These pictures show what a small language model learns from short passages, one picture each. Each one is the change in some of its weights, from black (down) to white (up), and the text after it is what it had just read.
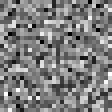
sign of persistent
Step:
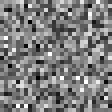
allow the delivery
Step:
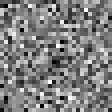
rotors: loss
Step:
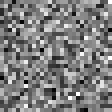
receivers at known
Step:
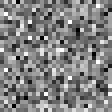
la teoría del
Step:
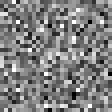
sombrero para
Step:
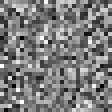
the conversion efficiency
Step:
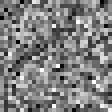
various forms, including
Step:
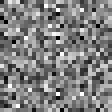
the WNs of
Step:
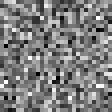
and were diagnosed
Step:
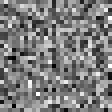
on a qualitatively
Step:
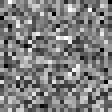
Norte de
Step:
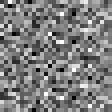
– Abdulla
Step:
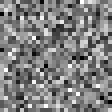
of diseases was
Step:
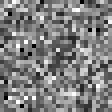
by retracing
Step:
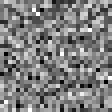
in the data QC
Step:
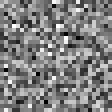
extracted with ether
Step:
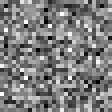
First column shows the
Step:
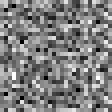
Beban yang
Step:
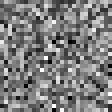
by the rope
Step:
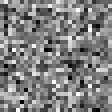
Hot Core
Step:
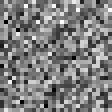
still exists. The
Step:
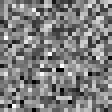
for prediction of
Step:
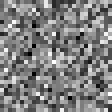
of the universe.
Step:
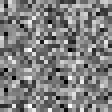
dotted curves
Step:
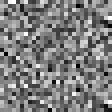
real world — however,
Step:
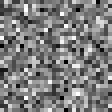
expects the
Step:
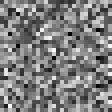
the quality of education in
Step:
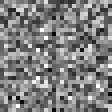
the most important factors in
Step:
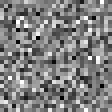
reclamado como
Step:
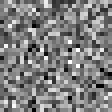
of the study were:
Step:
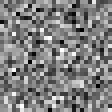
aproximada de
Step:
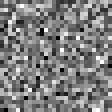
program, the Bank
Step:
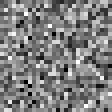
indicating that there are
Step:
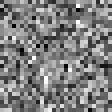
galaxies, like the
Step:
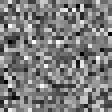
все знают
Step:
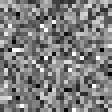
around the coupling constant of
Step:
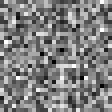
is not obvious
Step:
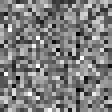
also be used for
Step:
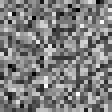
through the inverse
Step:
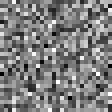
as the grid
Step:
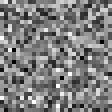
Two water sampling
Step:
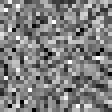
level of F2
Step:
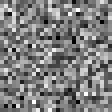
at 1 atm as
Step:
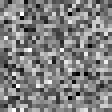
variant at each
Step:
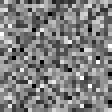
industry growth or measures
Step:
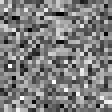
Abstract – The
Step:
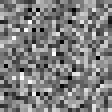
povo não
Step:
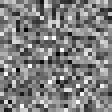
and values towards
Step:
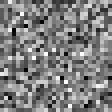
that when the intensity
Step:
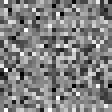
cycles a
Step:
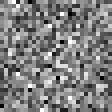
roots for a given
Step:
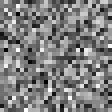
matrix with a size of
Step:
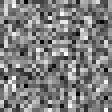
iterations or
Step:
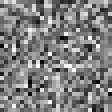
and B sites is
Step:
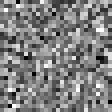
strategies in the management of
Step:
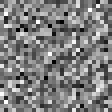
contributes. It
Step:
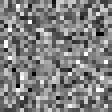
Social security;
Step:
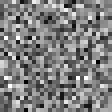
case - individuals that
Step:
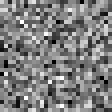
object movements are
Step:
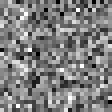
de ayuda:
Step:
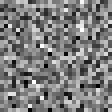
Tehran University
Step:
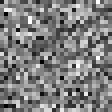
multiplet in the range
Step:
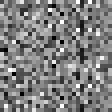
a Rebel,
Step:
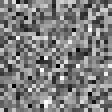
contents, the
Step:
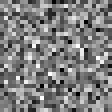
account for the observed
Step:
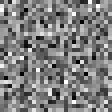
Um Kinder
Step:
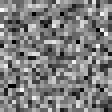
components occurs dynamically
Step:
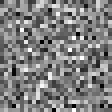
4a protein observed
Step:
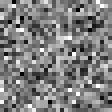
This set of binary
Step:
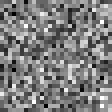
the filtered least
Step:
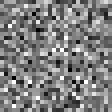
holda alohida
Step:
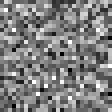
models in the same
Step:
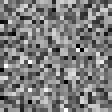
a paper making
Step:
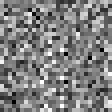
için bir ön
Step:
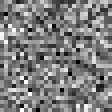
also generalized to other
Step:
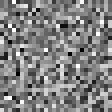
prática, se
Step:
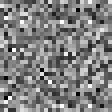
hot acetic
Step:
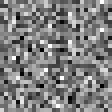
is due to an
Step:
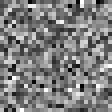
the course of
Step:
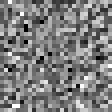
that the degree of
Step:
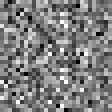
transformer differential
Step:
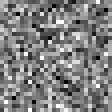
sequencing and
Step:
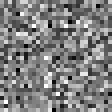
regime, rather than
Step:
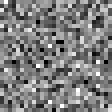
We further assume that
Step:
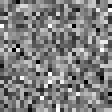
explained by the
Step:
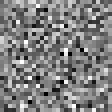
prendre ;
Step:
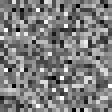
sensitivity to the
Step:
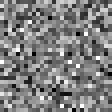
beginning of any
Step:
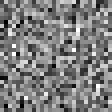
a valid consent,
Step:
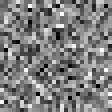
with phenomena
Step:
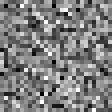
to discover how
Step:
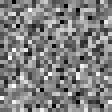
$\sigma$ parameter,
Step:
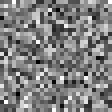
through enforceable
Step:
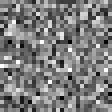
making the performance
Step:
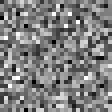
analysis is that of
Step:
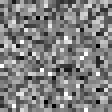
gives a better
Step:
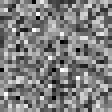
clusters including many new
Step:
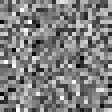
de la participación y
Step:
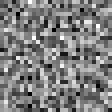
in our work is
